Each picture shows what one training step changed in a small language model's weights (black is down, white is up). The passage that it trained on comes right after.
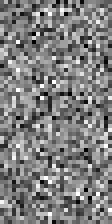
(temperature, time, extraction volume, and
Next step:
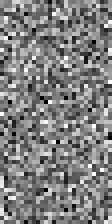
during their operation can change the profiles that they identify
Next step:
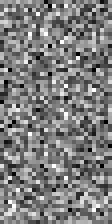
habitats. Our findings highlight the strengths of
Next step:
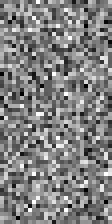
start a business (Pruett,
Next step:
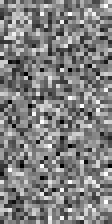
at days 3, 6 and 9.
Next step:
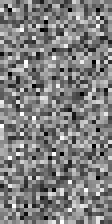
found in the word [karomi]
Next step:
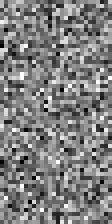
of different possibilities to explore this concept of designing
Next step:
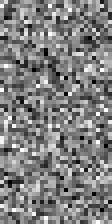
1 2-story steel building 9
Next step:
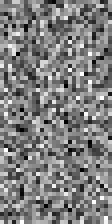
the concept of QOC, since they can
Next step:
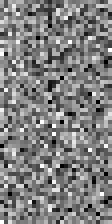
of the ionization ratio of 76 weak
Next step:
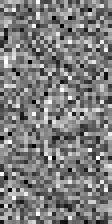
acid bacteria in the finished product were investigated.
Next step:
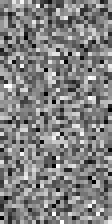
with an electron beam. These signals include secondary
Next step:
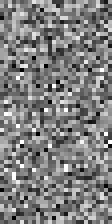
in ether-based electrolytes. In
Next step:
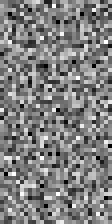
user/ information seekers everywhere regardless or
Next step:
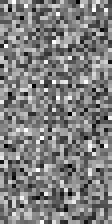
is one of the leading risk factors linked with global
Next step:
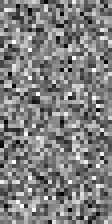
radar – rain gauge rainfall
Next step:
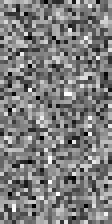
provide additional information and increase confidence for diagnosis of
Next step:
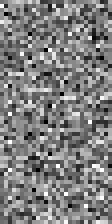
values declared by the marketing culture in companies and
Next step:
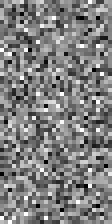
subthalamic nucleus and
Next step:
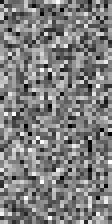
Asia, and the Middle East
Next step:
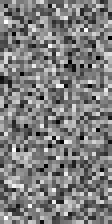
information system allowed to increase the efficiency of questionnaires of
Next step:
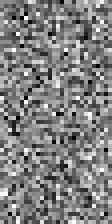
economy for the monetary union and the introduction
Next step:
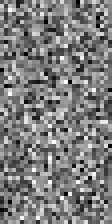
the intelligent chat bot and
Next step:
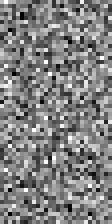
financial reforms were implemented successfully in the
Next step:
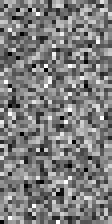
technologies are also social process facilitators and through the
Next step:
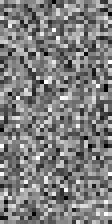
this research work. Authors'
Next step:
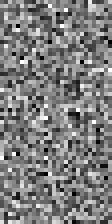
an efficient adsorbent using
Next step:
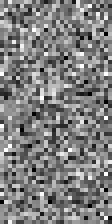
patrons and librarians. 2.
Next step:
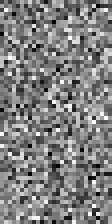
Statistical Disclosure Limitation
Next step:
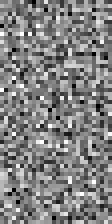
more recent material. New altitude ranges
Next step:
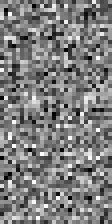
46 and up each accounted for 17%
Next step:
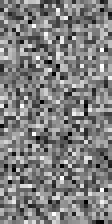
STILLMAN PhD Representative
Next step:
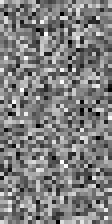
that the public's perception of The Zafarm
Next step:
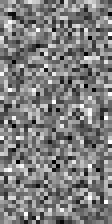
respondents are using group work software in their
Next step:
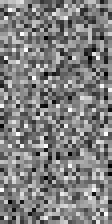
are in their best interests, and the role that
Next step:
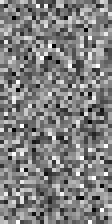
- Muller Hinton agar
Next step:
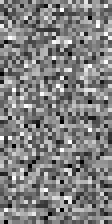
was determined that 55.62% of respondents
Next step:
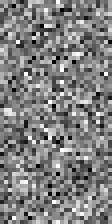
(School of Public Health, City University of
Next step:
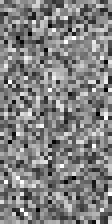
a significant negative relationship with feelings of
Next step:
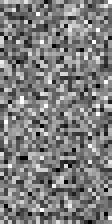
stable electricity, thereby enabling them to effectively utilize
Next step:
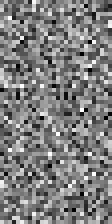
sandpaper number. R_a values were
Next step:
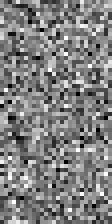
Keim, D. A.,
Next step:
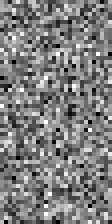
one of the new technologies that still needs a lot
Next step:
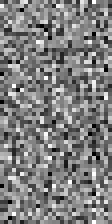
Thus, the impetus for increasing spending
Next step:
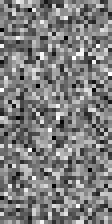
fever, or severe, in the form
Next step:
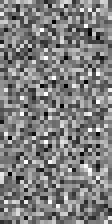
supports the existing rule set but the cost of
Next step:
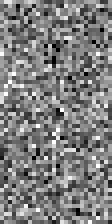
governance framework in the field of cultural heritage.
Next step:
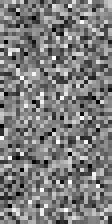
this study, 14 informants were comprising
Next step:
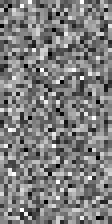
a fixed current of ~5 nA.
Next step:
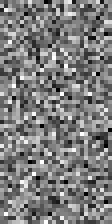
Group V: Atherogenic diet +
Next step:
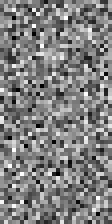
family members, such as their children,
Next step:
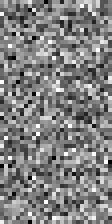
poses severe monitoring challenges, as traditional methods cannot
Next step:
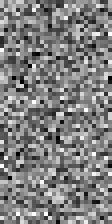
of the ongoing reforms. The activities of the
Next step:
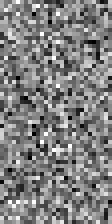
and the main output voltage control circuit (Figure
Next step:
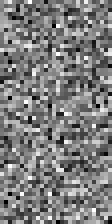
price and availability of products and services of
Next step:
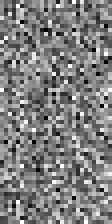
acetaminophen overdose was initially
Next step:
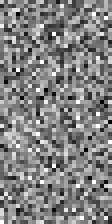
time, whatever), the units, any
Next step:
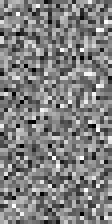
and CCheck algorithms (introduced in
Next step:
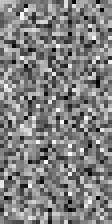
teachers have taken to an 'easy
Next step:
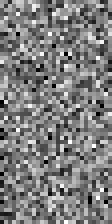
in the agrarian field is closely related to
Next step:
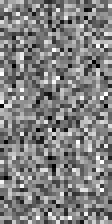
and E vitamins, amino
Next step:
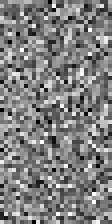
performance can be found in Kriest et
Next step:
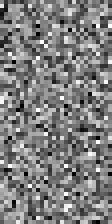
our independent variables are simultaneously significant. We now
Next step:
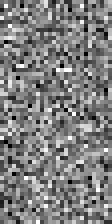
was measured using a turbidity meter for the
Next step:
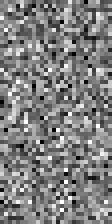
et al., 2023). In handball, understanding
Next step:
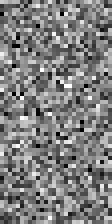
landscape in Northeastern Germany, and
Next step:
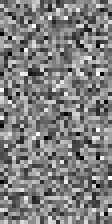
field. Bias to the right visual
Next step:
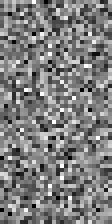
resulting in fibre fracture, while the fibres stay
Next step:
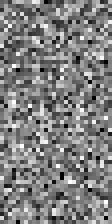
ISI, and Pearson correlation extracted during
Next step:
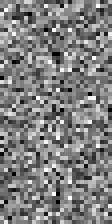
Medical Centre Knowledgebase of proteins European
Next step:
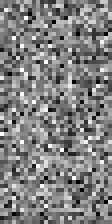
Oviedo Ana Rosa
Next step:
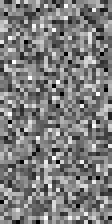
Bachelor students in reboot semester
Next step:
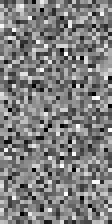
more likely to return to eateries that place
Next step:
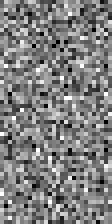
structure of this magnesiate in THF
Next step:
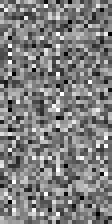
Institute of Industrial Engineers*,
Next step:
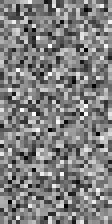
estimation involves determining the amount of chlorophyll
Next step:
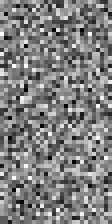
turned virtual, the doctors and nurses
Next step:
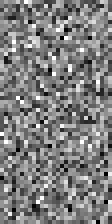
biomarker of clinical utility that enable the
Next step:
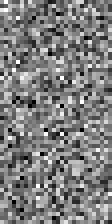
the demonetizing of 500 and
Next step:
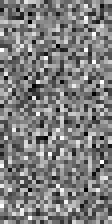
^{a-d}Department of
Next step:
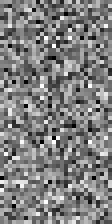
the cheapest and most readily available sources
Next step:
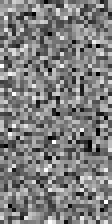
used against IDO1 but failed to
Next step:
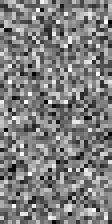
rings, so similar studies may be performed,
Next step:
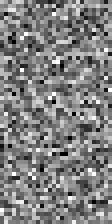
was the major organism grown in culture, The
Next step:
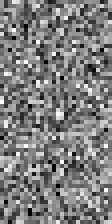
the development of 3D systems and allows to
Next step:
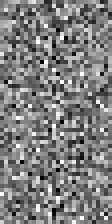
extraction process, X, in the solid phase as
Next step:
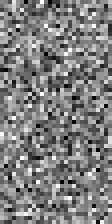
the lesson to teach: skills lesson
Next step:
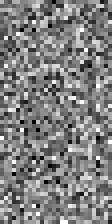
a new concept of ECG telemetry
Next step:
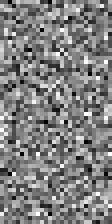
The crystallite size can be determined from the
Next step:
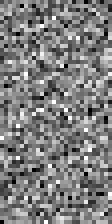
WORK The heat recovery technique, which can
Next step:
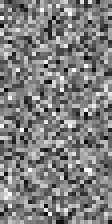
per source and can be repeated as sources are
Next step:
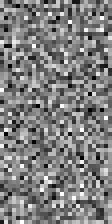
Wang X, Ahlström
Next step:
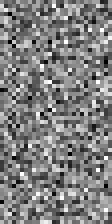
value chain interact to preserve product value and retain
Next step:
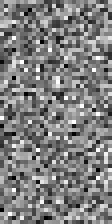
testing and experimentation, for developing new evaluation
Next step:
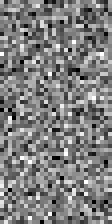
the 274 proportion of FoxP3⁺
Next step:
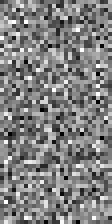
use the umbral methods developed by
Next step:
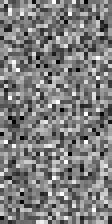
group of diseases characterized by abnormal cells that grow and
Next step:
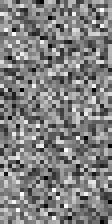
The document outlines the initial training plan that
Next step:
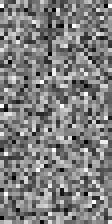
of Arc as one of the initiators of
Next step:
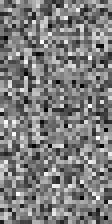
a value that should be learned early in life.
